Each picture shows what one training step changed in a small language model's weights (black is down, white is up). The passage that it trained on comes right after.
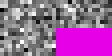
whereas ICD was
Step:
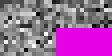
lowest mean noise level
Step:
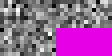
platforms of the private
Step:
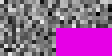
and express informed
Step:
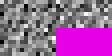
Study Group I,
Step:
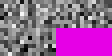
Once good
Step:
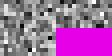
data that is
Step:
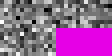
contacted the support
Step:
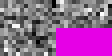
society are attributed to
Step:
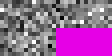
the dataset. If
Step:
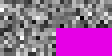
results of observations in
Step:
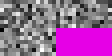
hot here in the
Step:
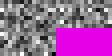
theoretical efficiencies
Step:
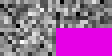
carbon dioxide,
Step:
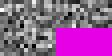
demographic factors that
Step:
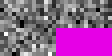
female teachers going through
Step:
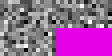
1. Cross –
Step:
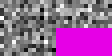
is still very simple
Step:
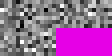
a matter of great
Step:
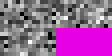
all countries³.
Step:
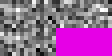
outcome. After
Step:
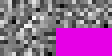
as cervical cancer
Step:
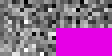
clearly distinguished
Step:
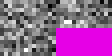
influence tourists'
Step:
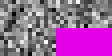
m th WP;
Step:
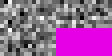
equality practices by
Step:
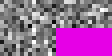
scale. And the
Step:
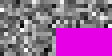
the damage is
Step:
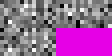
bearing age.
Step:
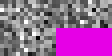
rate of these
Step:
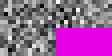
with health and
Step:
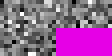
the treated group demonstrating
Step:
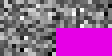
each turn of the
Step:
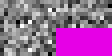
clots coming from
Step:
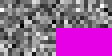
the people. One
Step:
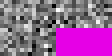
had its vote
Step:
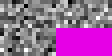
physical resistance as a
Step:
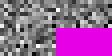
the habit of thinking
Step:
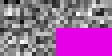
material, placement
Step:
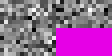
are comparable and may
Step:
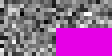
muscles, and
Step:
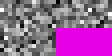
the ability to engage
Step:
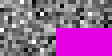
patients and 41%
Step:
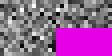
poor mobilization
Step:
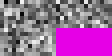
water, and fuel
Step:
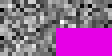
studied with the objective
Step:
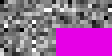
privacy. The feature
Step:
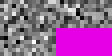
conclusions and recommendations.
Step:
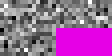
is the effective
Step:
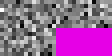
the following two conditions
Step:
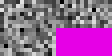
soil properties such as
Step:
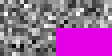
cradle to
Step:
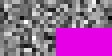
of what they are
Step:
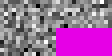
EPMA Data
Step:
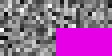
state and private
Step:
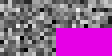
brief summary of the
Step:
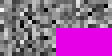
a very substantial role
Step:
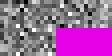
grounded in the
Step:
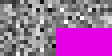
of the total area
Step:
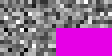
(PP) is
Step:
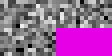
done carefully,
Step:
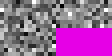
the USV
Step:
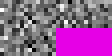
a fruitful
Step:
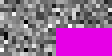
Slater University of
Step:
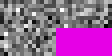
questionnaires were made
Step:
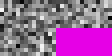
case of the
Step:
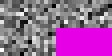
a graph G said
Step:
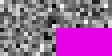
show that the
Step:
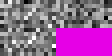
OF GREEN
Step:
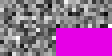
Work Package
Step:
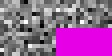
increase investor understanding
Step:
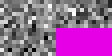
something in a
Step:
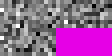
study explores the
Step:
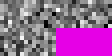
the methanolic
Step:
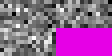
participatory process are
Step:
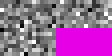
the pressure to
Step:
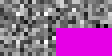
Hub we can
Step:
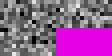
all 30 nurses working
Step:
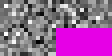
if that change
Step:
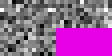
enhanced diagnostic models:
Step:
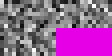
modulus compared to
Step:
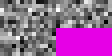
ideology or extreme
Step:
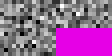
theory, much previous
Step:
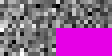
et al.,
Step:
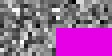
others in physical activity
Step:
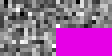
cropping system and
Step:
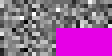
the single round 5
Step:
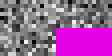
insulation materials able
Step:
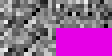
environment** to bring
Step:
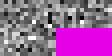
rise is robust to
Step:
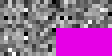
recognition. Thus,
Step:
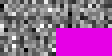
molar volumes
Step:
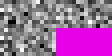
on TLC plate
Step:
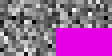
occurring approximately
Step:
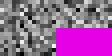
a unified
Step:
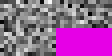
use of instructional
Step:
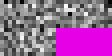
degree and location of
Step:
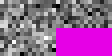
et al.
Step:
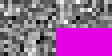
currency has always
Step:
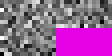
in large muscle
